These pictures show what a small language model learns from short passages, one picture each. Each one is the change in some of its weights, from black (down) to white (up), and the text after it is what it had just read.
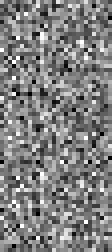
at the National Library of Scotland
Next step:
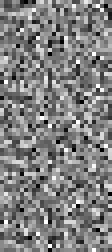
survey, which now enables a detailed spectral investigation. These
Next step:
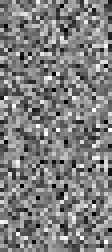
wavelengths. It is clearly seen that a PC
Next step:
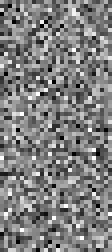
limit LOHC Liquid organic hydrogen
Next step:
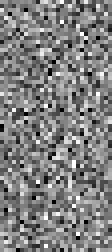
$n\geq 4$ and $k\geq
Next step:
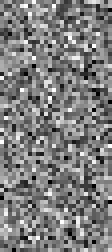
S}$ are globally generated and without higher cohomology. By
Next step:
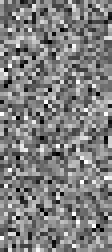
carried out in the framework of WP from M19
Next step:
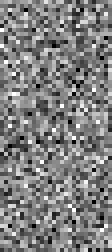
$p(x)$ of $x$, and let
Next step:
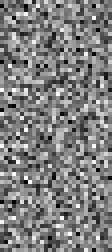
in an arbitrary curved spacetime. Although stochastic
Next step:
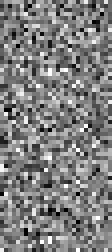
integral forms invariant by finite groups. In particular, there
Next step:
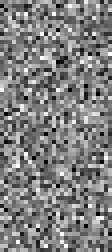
the principles of adult education. Moreover, it provides
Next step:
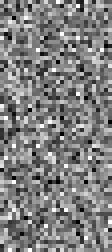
, the frictional force in the direction tangential
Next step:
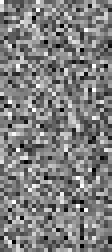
and several exact results on the d-lucky
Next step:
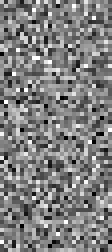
through CT are. This emphasizes the need for
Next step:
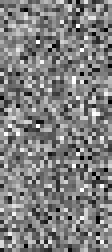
$f$ be a Hilbert polynomial. Then the set
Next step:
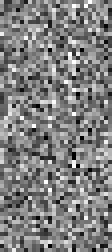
– Data resource that stores and shares
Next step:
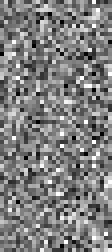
L'_l \end{equation} such that
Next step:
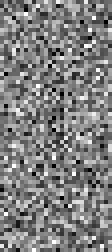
in near-real time. NORSAR
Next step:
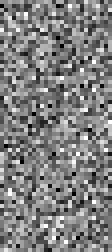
the current sample $\mathbf{x}_n$ and
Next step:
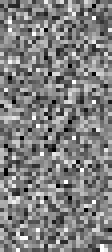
of penalty or threshold. During our application on the
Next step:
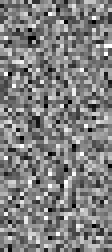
products, maintenance effort reduction or project
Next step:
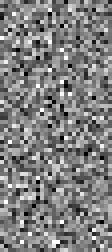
100 km. Each camera will cover field of view
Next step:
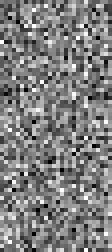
GeV})^2]$, are taken into account above. All
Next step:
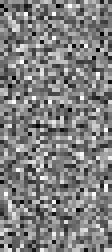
the criminal justice system.” The
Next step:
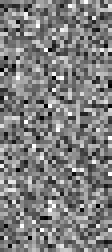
an edge ordering criterion for graph coarsening
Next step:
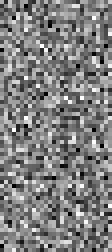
is our belief that the scientific community should ensure that
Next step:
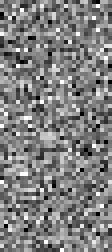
result is an `Specification` instance used by the
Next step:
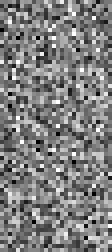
of the calculated eigenfrequencies, the
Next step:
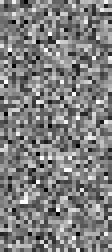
architectures for learning from graph-structured data by
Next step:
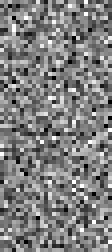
yield the observed signal. The mixing matrix explicitly depends on
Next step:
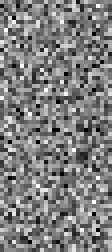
we may, because of the pole of
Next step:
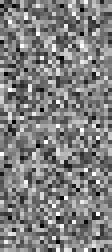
a round maximum in the dependence critical temperature versus the
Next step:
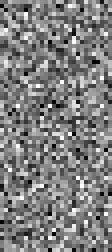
the lattice $\Lambda$. It may be seen as a
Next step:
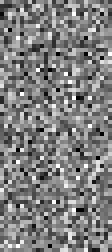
common reproductive health condition can affect both men
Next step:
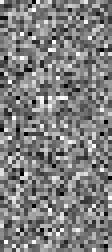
third order planar curves in the ${\Bbb
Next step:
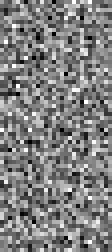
Ouda and Mohadeen (2008).
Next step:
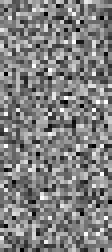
and quality of life.” Education, therefore, provides
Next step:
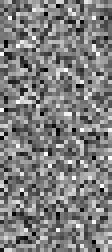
and are able to practice language in meaningful contexts.
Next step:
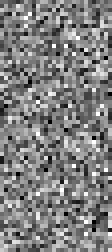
\vec{\tau}\right] \psi.
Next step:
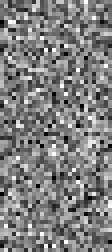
between trivalent vertices $u$ and
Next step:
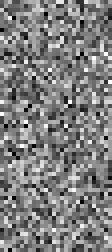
and \cite{EGLMS}. A germ
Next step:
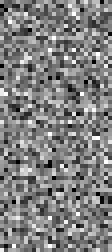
a new therapeutic perspective for
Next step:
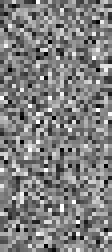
resonance. Without the two-photon coupling
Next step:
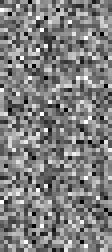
\begin{abstract} We survey and discuss upper bounds
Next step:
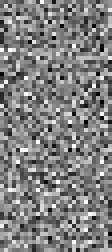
(\ref{eqn_mu_s}) to get
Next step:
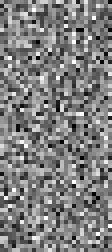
as reduced social isolation for the whole family. The
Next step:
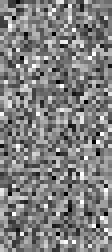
= s(\vr, \vt)$ determined through
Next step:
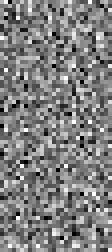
Section 6, we offer two closing remarks.
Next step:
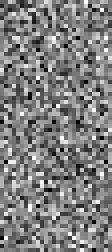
share many properties which will become relevant later. The first
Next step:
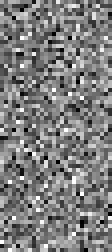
out the $s$ and $s'$-dependence of
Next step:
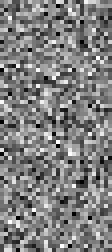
and viewing records of movie
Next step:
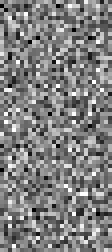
the voltage, which serves the purpose of reducing losses
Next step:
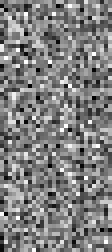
the internal NN parameters do not stray far from
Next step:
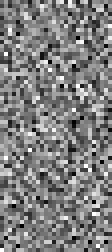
vector field $\xi$. This claim is false since the
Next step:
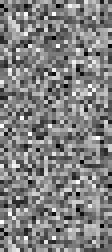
the people's living standards. With the development of
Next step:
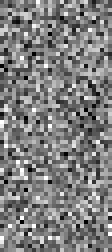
``shift operator'' because its action on the basic
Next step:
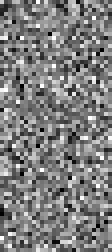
related charged current mediated process of $\tau^+
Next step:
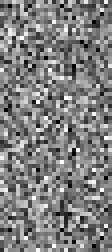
integral equations for $\rho(k)$ and
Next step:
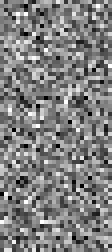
here in depth so the interested reader is referred to
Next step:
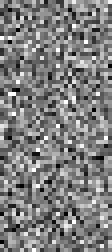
\sigma$ of the best fit. We also consider
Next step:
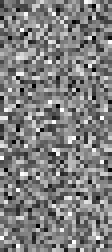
such cells intersect in exactly one vertex and conversely
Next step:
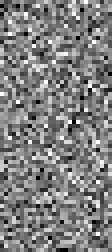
a case by case basis, and the other providing insights
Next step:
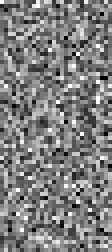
initially taken as Ndat = $\sqrt{\rm
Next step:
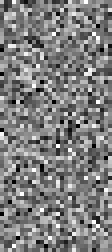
TN1. At that ratio, TN1
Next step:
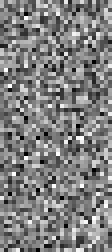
things. Things in the natural environment are called
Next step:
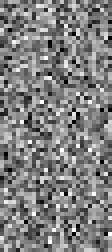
discrete-time exponential, the following condition needs to be
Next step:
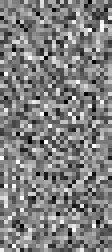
P_e – Edge detection error rate
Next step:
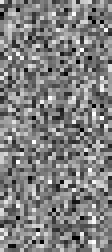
kinase that plays a key role in maintaining
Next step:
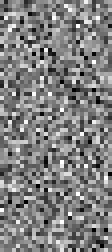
N$ be such that $g\in
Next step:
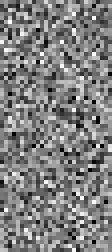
of being sign-graded. The following result is
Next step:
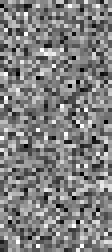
the case $N=1$ is not enough to
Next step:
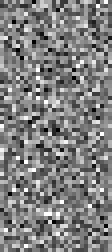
details the process followed to identify the problem that leads to
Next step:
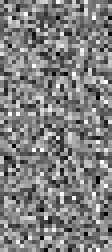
as the PMJDY, Digital
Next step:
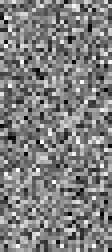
large chirping for $b_2$
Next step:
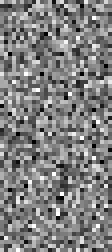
parameters and that the parameter with the index i can take
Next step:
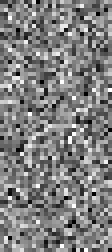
for some $j<i$;\cr
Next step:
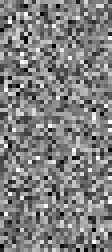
to use the modules for calculating a CL service
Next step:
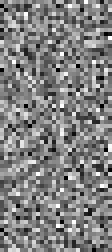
the first region, we have $(1 +
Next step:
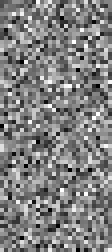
counterterms. One of them is of the form $
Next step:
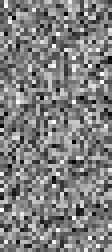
ongoing professional training. Furthermore, the study established
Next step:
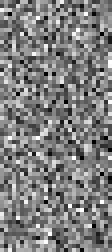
\end{algorithm*} \subsection{Synthetic
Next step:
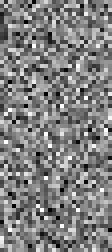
finds sizes of the extra dimensions from roughly a
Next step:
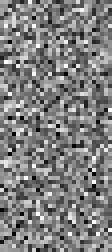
\end{Bsp} We are now ready
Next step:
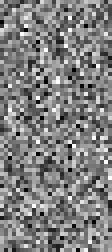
(t+1)^k, \ee where the
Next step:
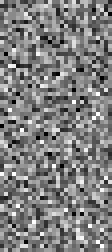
base of the root system of a fixed maximal torus of
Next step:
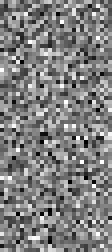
far wake generated by each individual bubble becomes
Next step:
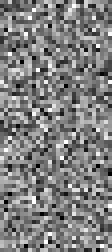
or accessibility issues for online learning where in other urban
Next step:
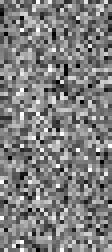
weak emission lines with equivalent widths at rest frame
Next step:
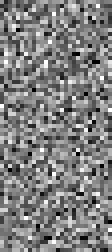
it may be financially challenging to stop partial
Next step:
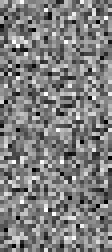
g_F$. For instance, it is expected that
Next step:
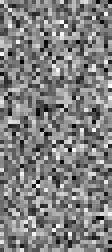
given mass and energy. Then, $T$ and
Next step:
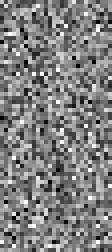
translating the state in space by the corresponding amount.
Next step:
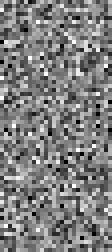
The prevalence of nutritional deficiency
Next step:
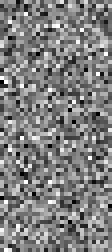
for the purpose of illustration. We give a short
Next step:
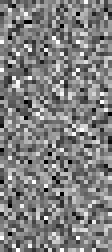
tapped densities. The volume of
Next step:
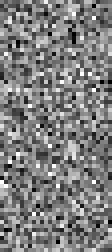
of what it means for her to be a
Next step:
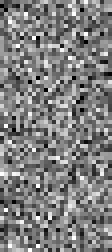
a means of achieving or doing a particular
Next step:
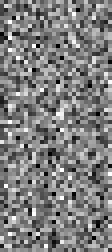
by a factor of 500 for the NW
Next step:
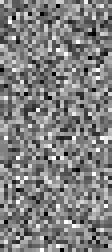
to be controversial [13]. The
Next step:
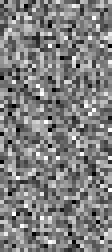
is real. It then follows from (39) that
